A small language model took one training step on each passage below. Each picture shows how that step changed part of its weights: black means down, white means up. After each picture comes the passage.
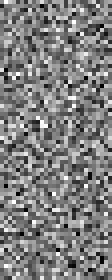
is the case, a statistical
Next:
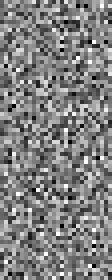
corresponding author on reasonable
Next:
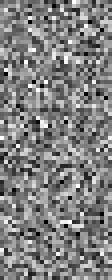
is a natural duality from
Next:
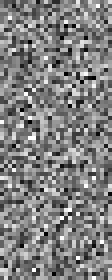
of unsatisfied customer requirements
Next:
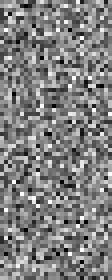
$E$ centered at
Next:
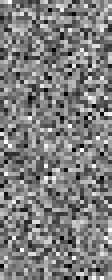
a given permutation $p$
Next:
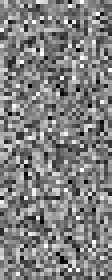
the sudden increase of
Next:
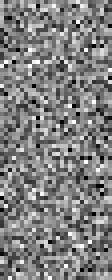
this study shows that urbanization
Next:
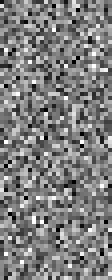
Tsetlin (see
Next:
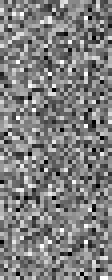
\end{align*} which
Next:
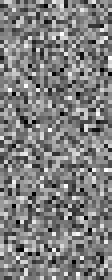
each slot, the
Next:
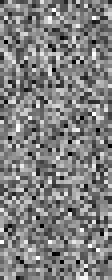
system transient signals.
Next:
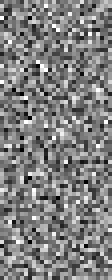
is an equilibrium of the nonlinear
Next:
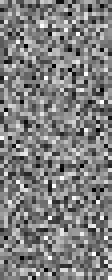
variables, but its extension to
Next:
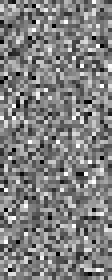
holomorphic graded subbundle
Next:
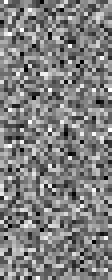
(61 percent) or strongly
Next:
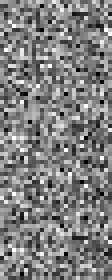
context and approach, and
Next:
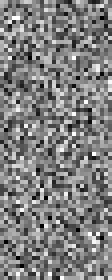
next six spectral gaps.
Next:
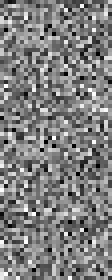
SSbD to the
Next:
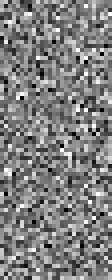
$X_{\lambda }$ for
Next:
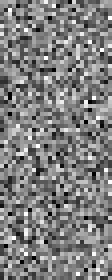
key role in wound
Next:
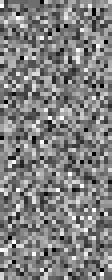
By Cauchy-Goursat
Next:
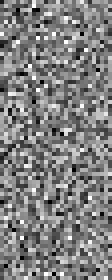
sample goes up to ~ 80
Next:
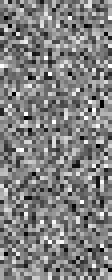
respectively, have trivial intersection
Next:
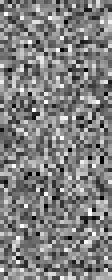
property of these exact couple
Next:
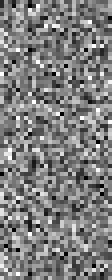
this assumption can be removed under
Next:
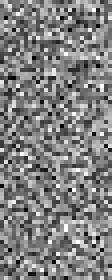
0$ are chosen such that
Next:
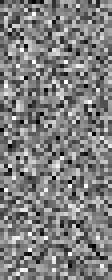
but not symmetric. As a
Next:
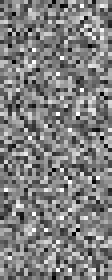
they were observed daily to check
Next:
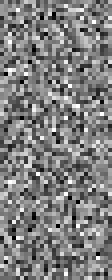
Thus the result is proved.
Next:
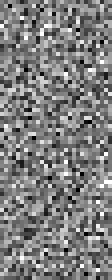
diagram realizing our generator
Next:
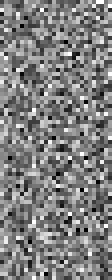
sales outlets on
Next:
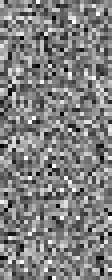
increases the water content to around
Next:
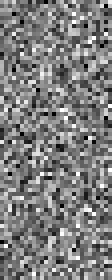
centres current policies Case
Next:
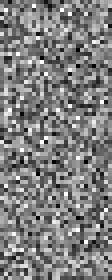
and indefinite integrals.
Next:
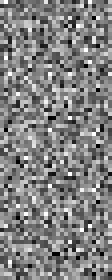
relevant due to the amount of
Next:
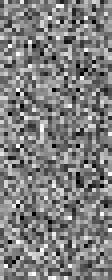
in which case it is an
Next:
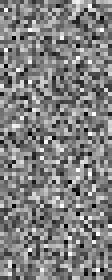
corresponding to specimen
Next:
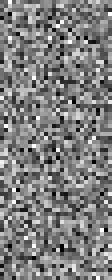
sensitivity values range from
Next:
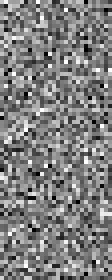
CI confidence interval GBC
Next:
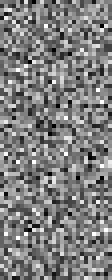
a useful characterization of the local
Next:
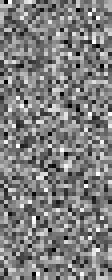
pilots data but a
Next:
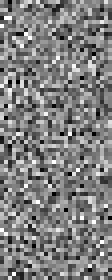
studied by Brown et
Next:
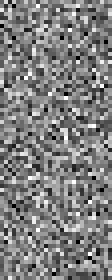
Retrieved from
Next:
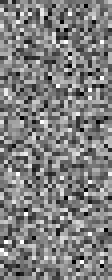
there is an $n
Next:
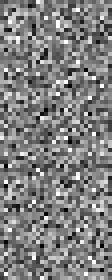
IEC AND FL
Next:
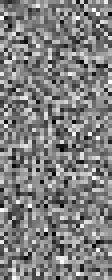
nitrogen gas at 60
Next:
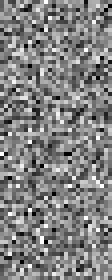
and differences in geographical
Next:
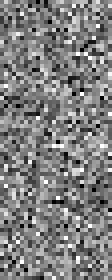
if $i \in
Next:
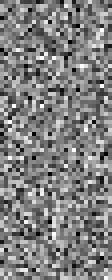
the inside, as a product
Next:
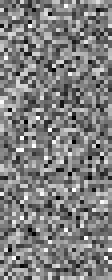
then its target) belongs to
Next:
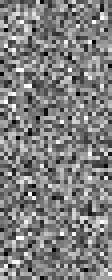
general GWO algorithm shown
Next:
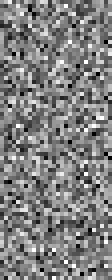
vector fields that corresponds to the
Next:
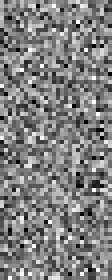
this study did not make it
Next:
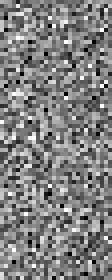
of the MSE and
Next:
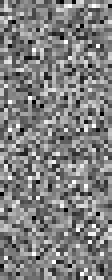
resolved over $U$,
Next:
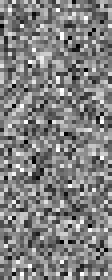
lives of enslaved
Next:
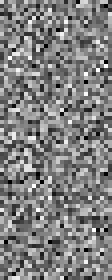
and Transforming European
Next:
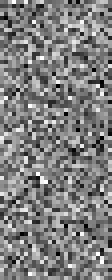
is, again, a mixed
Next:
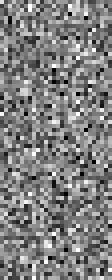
violent machete
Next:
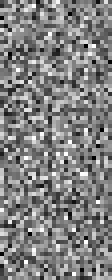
typically based on the study of
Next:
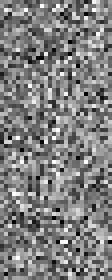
and hence a tensor product manifold
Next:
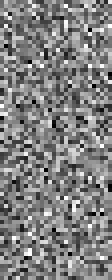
information required. This testing gives
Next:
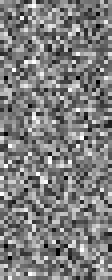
is notably higher in
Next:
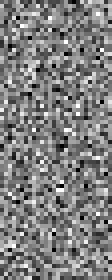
reporting thyroid
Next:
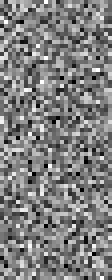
Cropland area by
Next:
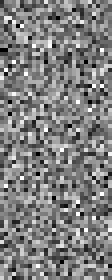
between February 2022
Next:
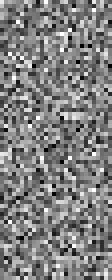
The urban population increased from
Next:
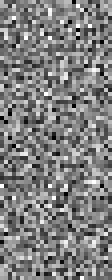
help realise the temperature goal
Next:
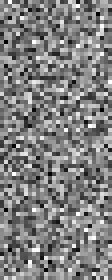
open cover has a finite
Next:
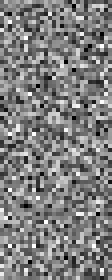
design, development and assessment
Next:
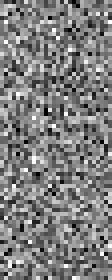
MPCASS options
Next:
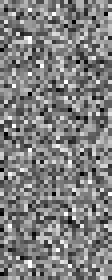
gastric fluids
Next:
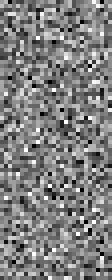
= pq$ be the
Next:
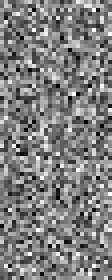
difference toric varieties are
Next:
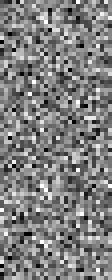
models and support for human
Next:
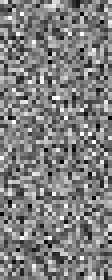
the fluid tends to avoid the
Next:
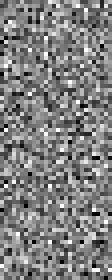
grid search for optimal C and
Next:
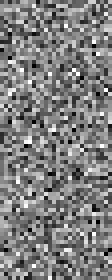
phantom images. Thus,
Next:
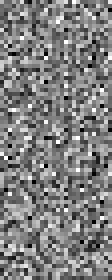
and Leclerc introduced
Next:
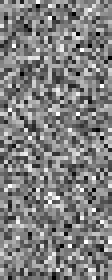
they will need human assistance
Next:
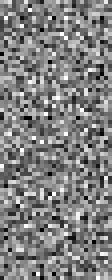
the object position or the
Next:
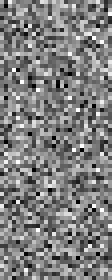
such that $F$ is
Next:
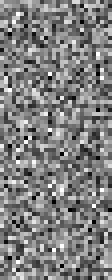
results have shown that all the
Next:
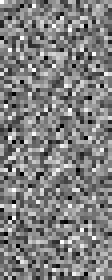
– Facebook Figure 12
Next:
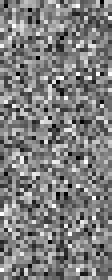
brain and intestinal
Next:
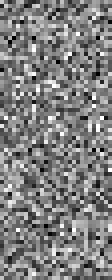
becomes \begin{multline*}
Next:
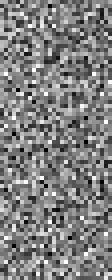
the elastic body with respect to
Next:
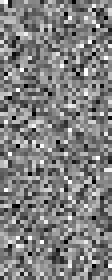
relief as opposed to
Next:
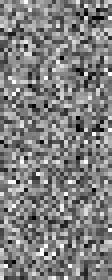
cases and it is an
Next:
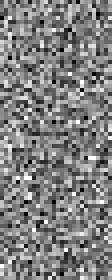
age. The disease generally has
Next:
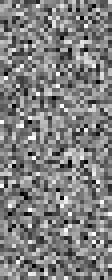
of $\gamma$ are generic
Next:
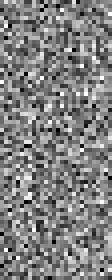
conservation. The study also
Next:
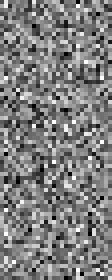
are always negatively
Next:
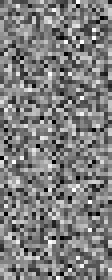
ambient air concentrations following
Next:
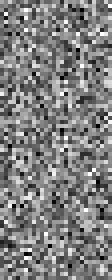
packaging. Then we
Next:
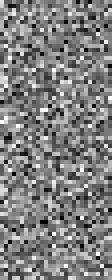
non-dimensionalised equations of
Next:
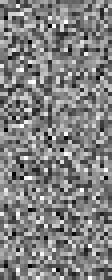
of the treated sample at
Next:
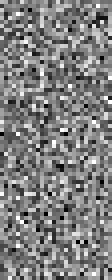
set in the complex plane.
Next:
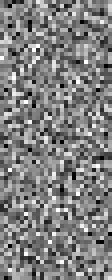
Table 4 displays the findings
